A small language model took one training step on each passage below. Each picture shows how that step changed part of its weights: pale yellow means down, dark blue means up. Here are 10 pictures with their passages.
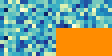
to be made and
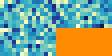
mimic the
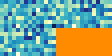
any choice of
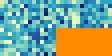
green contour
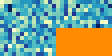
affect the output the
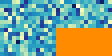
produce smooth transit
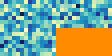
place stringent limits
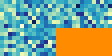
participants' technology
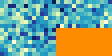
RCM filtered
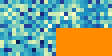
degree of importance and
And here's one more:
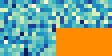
order terms, namely
